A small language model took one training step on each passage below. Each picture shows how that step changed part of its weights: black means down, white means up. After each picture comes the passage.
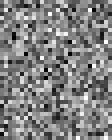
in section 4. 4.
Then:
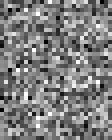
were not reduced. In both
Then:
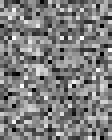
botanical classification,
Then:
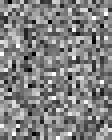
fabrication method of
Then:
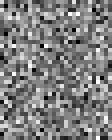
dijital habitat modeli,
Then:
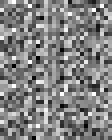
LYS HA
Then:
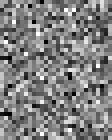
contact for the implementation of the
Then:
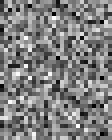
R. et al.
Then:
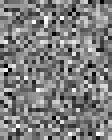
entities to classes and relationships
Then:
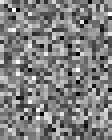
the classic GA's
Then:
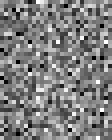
and Read API key
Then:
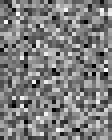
massive matter see
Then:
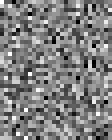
grupos influentes competem por
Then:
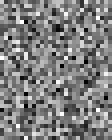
yang mencambuk
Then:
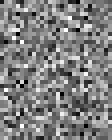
relações sexuais com
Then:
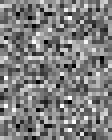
Each link consists of a
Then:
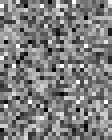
Figura 4.- Ficha
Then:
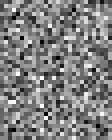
to highlight its daily
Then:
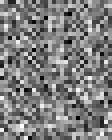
London. 5.
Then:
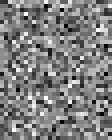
a semi-natural
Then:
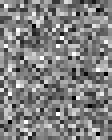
apêndices. Os
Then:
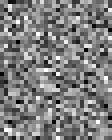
altamente especulativos
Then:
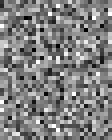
The mean age of the sample
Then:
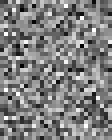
take great care over their use
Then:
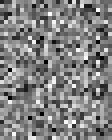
dependent on the natural environment,
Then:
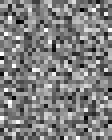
контенту з
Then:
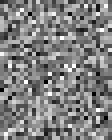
a important tool for determining
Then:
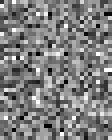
check whether the read and calculated
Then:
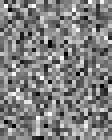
required to meet the demand in
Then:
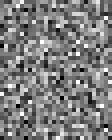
- End date - Distance
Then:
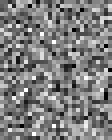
at 2-hour
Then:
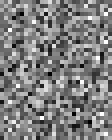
Klee" in
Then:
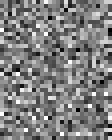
tcrit Result
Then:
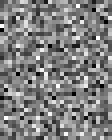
determine the illegal activities
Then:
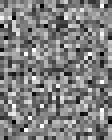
water in Western Nigeria
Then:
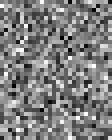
do sujeito
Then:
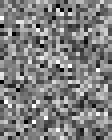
desenvolvimento sustentável pode
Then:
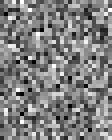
of the community, such as
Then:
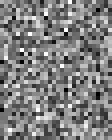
sekolah sebagai
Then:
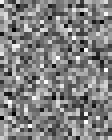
для определенного
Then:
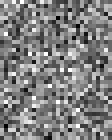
tayangan holda,
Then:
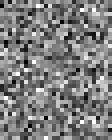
Republic of Uzbekistan
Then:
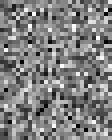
death is a novel
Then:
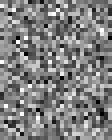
information from a range of sources
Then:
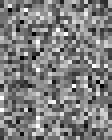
until constant weight was obtained.
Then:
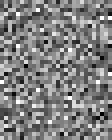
be stored outside human
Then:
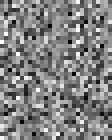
harsh, there is some
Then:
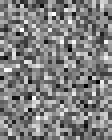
each processor that has two
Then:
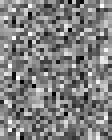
dari perancangan ini di
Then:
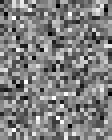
disease severities of 1,
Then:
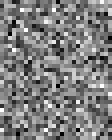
is considered one of the key
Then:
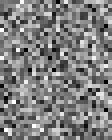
зерно, яке
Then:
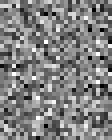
basic method could be based on
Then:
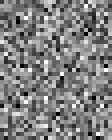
some special conditions and this
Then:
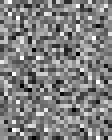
dasturiy tizimlarning
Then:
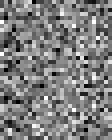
числа больных
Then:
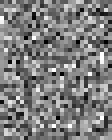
time of 1 s per
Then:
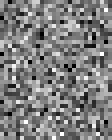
frames for the different
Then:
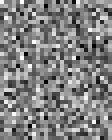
orqali foydalanganligi uchun
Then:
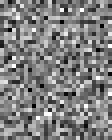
bonds between the larger
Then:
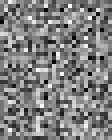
used to analyze and
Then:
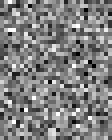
бо станом на
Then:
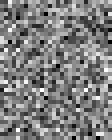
groups require more focused theoretical review
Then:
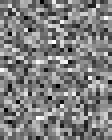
argues that the issue of
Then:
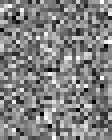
the SIM is really
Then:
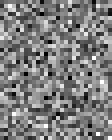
real eigenvalues and
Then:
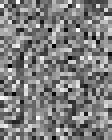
Direitos Humanos²⁴
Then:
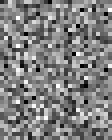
Ministério da
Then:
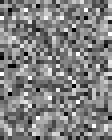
i.e. force.
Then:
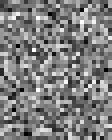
similar types of attacks
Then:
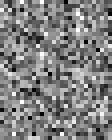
as exemplified by the free
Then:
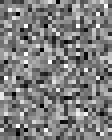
as a key determinant factor
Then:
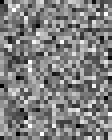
за винятком
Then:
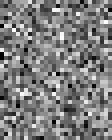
языка отличается
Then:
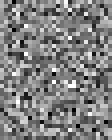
yoshligidan mehr
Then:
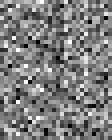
Lógica. Três
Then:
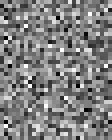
with CNN layers.
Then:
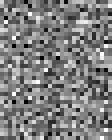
are the cubical
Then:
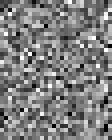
teran ilmlari va
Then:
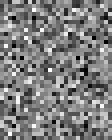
fanida shunisi
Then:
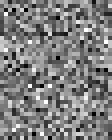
are committed to
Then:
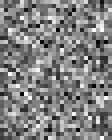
by power frequency and its
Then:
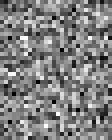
to it. The stability and
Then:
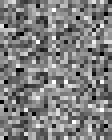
nanoparticles was observed
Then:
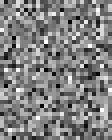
parking space? What
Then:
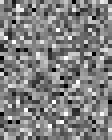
siglo XIX.
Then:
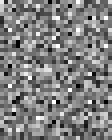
speeches. Practice
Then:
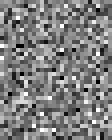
tasvirlab beradi.
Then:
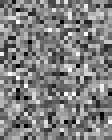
adaptation of Cities
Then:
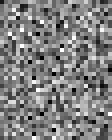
and the right to free
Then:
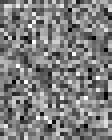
agriculture suffers the
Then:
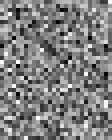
exposta em um espaço
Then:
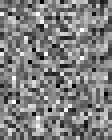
concentrations, consistent with the
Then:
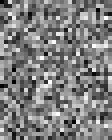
which promotes distribution of local
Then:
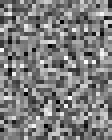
Included run
